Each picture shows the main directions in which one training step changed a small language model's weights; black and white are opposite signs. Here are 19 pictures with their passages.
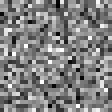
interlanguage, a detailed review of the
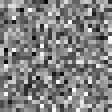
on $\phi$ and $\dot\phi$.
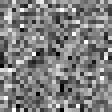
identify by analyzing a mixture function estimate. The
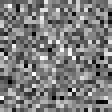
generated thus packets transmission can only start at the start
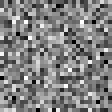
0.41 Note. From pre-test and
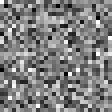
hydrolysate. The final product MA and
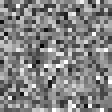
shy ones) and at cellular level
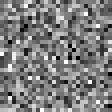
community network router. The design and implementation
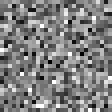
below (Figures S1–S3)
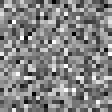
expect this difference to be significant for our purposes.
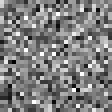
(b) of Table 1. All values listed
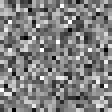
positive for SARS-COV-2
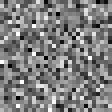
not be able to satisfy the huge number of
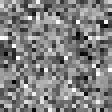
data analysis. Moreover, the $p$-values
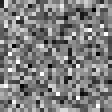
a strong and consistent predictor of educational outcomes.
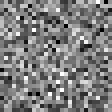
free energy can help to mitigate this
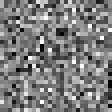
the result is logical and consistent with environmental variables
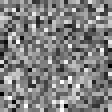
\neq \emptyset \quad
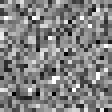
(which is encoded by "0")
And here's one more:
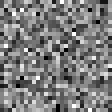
and lack of growth hormone suppression after
